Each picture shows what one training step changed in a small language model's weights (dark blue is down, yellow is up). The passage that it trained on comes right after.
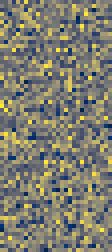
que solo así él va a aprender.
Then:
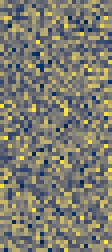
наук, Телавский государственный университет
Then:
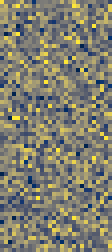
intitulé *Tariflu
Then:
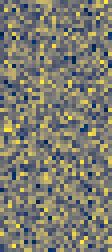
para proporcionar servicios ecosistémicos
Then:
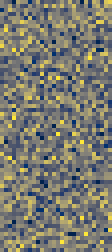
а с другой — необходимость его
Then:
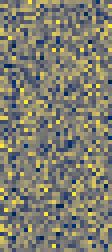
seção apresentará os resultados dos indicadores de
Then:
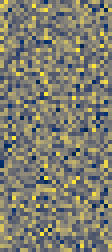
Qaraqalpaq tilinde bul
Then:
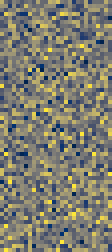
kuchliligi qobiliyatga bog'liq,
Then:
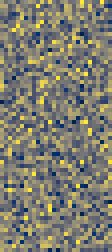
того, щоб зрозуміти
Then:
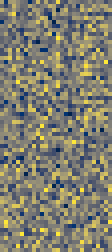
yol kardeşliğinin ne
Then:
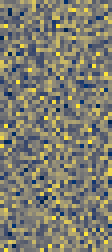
general aspects of scientific methodology and their
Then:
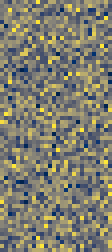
oilada tug'iladi, oilada kamolga
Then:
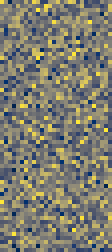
Ana shu qaytarilmaslik va
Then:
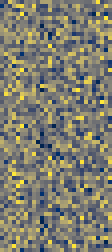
электрон. научн. журн.
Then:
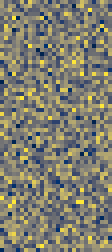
107], *Одного ранку
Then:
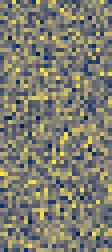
ko'ringan tendensiyasi aslida uning
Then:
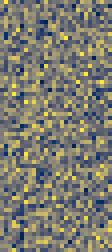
оқибатида шу тилда
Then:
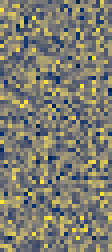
unumdorligi pasaygan tuproqlar
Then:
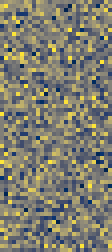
a spettacoli⁸. Nei
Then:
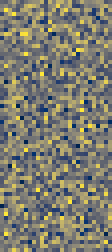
manter relações positivas. - Explicar
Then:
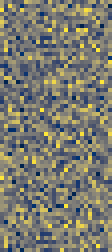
en la construcción del sistema categorial La memoria
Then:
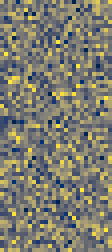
ишчи асалариларнинг вазнига
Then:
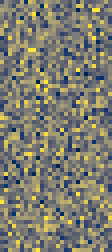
chet tilini o'qitish metodikasi fanida
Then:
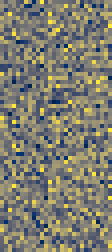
bo'lgan depozitlar kam darajadagi
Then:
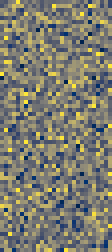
un inicio se denominó *Ley de
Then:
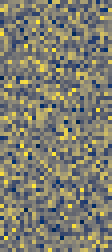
qayta tashkil qilindi. O'zbekiston
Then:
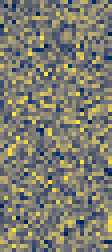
второе место в номинации
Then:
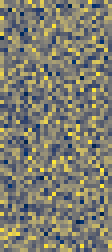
Petranzan, Margherita.
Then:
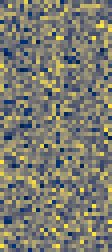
88-8 voor het grootste deel
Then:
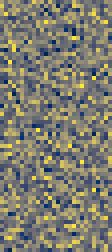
e políticas públicas. Promover a cultura de
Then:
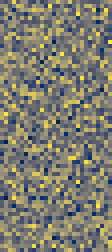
شبكات التواصل
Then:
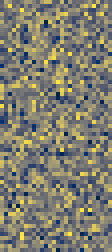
deban cargar, levantar,
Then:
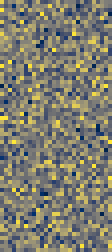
o'rnavdilar. Xususan,
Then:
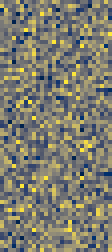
kollektor-zovur suvlaridan
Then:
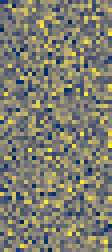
знание которых необходимо для эффективности
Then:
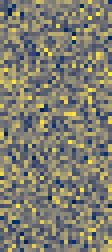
satisfaits en intérieur, comme la
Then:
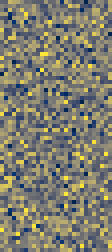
hamma vaqt qahramon ismi bilan birga
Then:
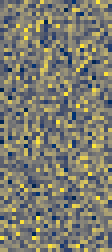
Kechiche novamente, Léa
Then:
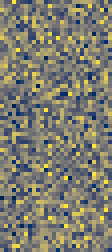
MUHOKAMA Natijalarni tahlil
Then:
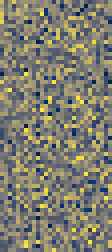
tarki dunyochiligida aks etadi.
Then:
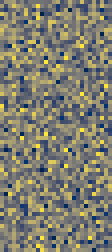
gizli olsa bile çevrede
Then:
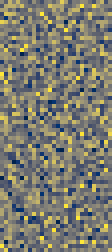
Sin embargo, no podemos hablar de
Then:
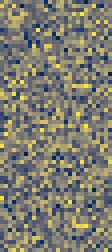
porque não tínhamos terra para
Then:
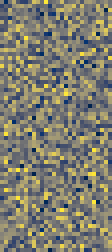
‘comer’ o ato final de um grupo
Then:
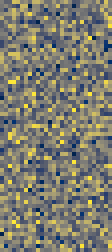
муассасаси маблағлари
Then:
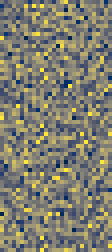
to`g`ri mushohada
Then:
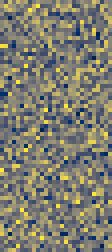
jarayonlarini qiyosiy tahlili..... 380
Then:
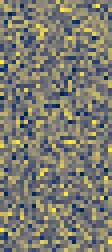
énoncés/composantes de
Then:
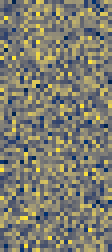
kasbiy modelini amalga oshirishdagi ta'lim va tarbiya
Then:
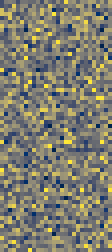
vadybinės pastangos
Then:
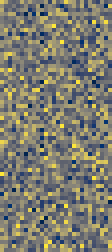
Artigo, 2021. Biblioteca
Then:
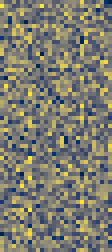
О. Ірванець //
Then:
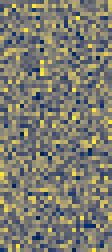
oshirmoqda. Aholining iste'mol
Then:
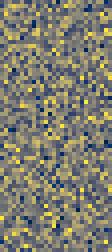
экономической ситуации повышается при
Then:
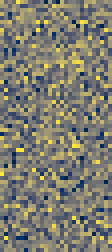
bu mutaxassisning kasbiy faoliyatni amalga oshirishga
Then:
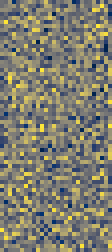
Tahun 1999 tentang Baku Mutu
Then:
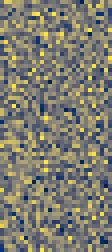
state. By its very nature,
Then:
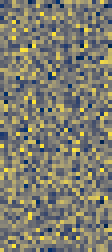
росту: $$T_{рці}
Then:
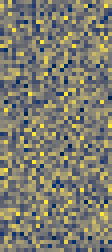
terhadap perubahan pendapatan
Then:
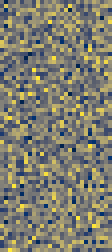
ҳисобидаги асосий элементларнинг
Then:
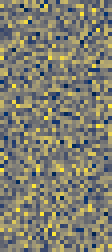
43,5 foizi va umumiy importning
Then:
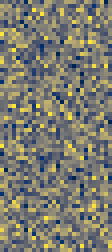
El Dr. Giovanni
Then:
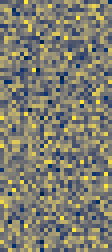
Editorial Herder. Barcelona
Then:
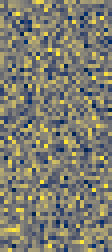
émotions pour maintenir un climat
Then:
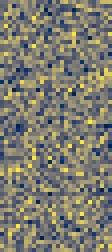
1 200 танків і приблизно
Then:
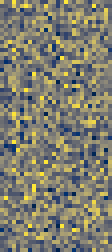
(oshig‘ingiz)..” Bu
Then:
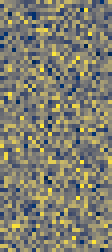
communautés d'élevages :
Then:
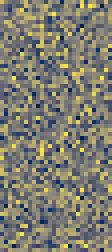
topshiriqlarni yanada boyitish mumkin.
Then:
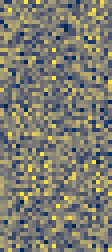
utilizada a metodologia caracterizada como uma pesquisa
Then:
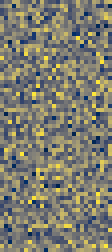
maîtriser leurs dépenses
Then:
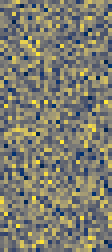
qiymati va amortizatsiyaning yillik
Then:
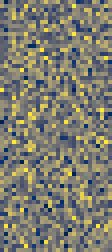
пошуку, оцінки та
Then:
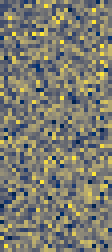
alicerça o estranhamento habitual
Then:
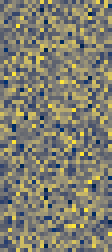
resulta importante, esencialmente, para los
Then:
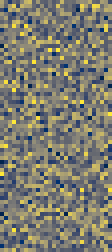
texnologiyalari haqida ko‘proq ilmiy tadqiqot ishlarini olib
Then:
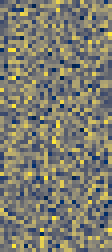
Сіверському Дінці / Д.
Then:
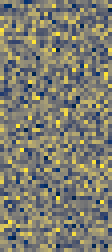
segundo modelo tem uma capacidade explicativa bastante
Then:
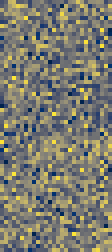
и школам г. Магадана
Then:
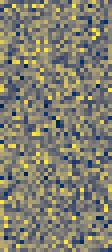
Com esse benefício, os trabalhadores
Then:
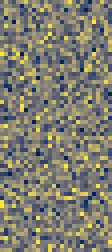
etkileşimler psikolojik
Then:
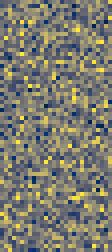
vocais contidas na tradição musical
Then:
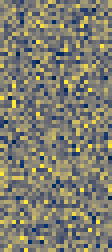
juda qutbli mavzu bo'lib,
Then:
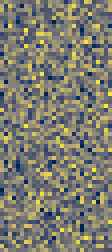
песни «Yesterday»
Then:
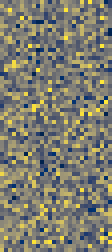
2. Частота проведения
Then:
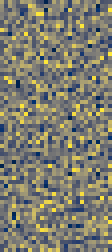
zkoušky pevnosti v
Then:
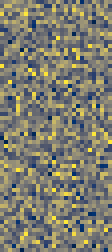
sobre o autismo e as abordagens em
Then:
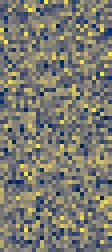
боғлиқ бир канча
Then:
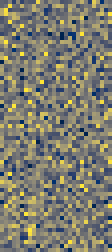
сифатида талқин этилади.
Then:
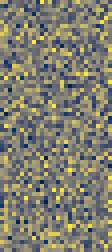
modo de produção capitalista que se organiza em
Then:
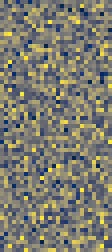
darajalarini o'rgatmoqchi bo'lgan
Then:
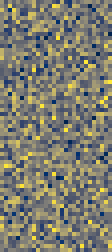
dat meer dan de helft van de
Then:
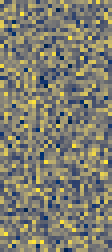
2-kurs talabasi. Annotatsiya.
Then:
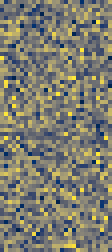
e a necessidade de ampliação de saberes e
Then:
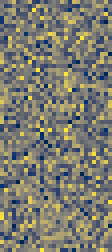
região. Já o desenvolvimento urbano só
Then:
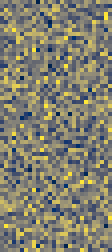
122 Yoshlar orasida ruhiy
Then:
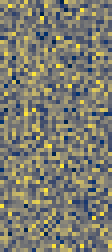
Como pontua Carvalho (2022,
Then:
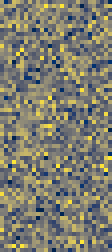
статті розглянуто особливості
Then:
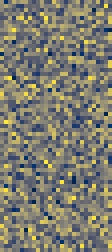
alumno en su escuela o programa,
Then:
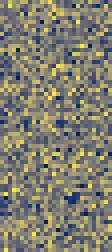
und Technik öffentlicher und privater
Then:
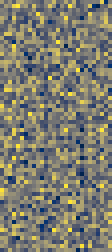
este unul din aspectele esențiale
